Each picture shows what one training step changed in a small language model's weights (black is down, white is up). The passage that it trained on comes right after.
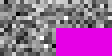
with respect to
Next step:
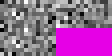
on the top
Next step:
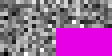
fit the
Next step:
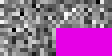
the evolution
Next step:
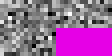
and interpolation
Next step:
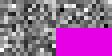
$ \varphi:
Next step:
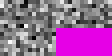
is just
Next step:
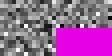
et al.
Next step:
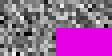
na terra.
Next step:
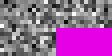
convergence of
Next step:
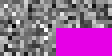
takes values in
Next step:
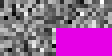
el potencial
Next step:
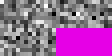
of an image
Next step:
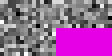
be unique with
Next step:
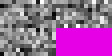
length of
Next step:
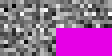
an analysis by the
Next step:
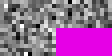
the inner
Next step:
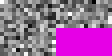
have resulted in
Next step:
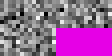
aim: -
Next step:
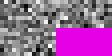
such that a
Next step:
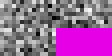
reported that
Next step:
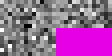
specificity and
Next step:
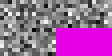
que nós
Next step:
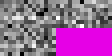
mitad de
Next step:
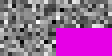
material show
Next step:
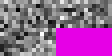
For a sample
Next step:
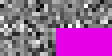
wild boar
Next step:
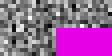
the over dot
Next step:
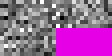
At the same
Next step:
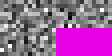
efficiency and
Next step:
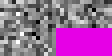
was conducted
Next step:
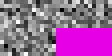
of production and
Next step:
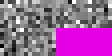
\] acting
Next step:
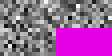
and $q$
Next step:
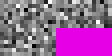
this, the
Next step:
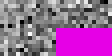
JL de
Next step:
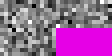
the same era
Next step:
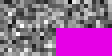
the University
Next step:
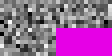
play a
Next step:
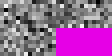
processus, on
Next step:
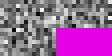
the sensation
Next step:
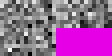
heated by
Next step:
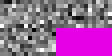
presidente que
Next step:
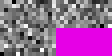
for PS
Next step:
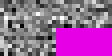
e Tecnologia do
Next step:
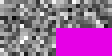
any orientation
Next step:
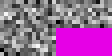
properties). -
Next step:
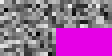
refer to it
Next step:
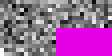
given $\varepsilon
